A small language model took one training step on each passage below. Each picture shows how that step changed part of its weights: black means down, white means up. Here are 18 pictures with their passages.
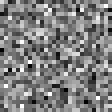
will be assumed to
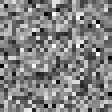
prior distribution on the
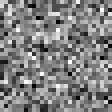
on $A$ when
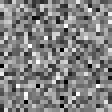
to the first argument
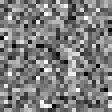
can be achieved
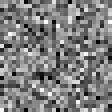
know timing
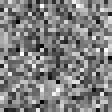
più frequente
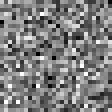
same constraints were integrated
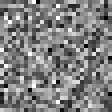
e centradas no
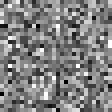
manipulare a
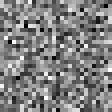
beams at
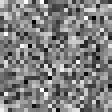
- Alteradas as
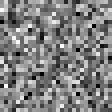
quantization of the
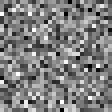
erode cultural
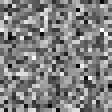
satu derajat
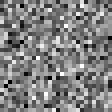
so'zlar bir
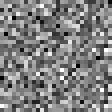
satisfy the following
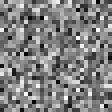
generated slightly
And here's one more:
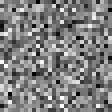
the world with
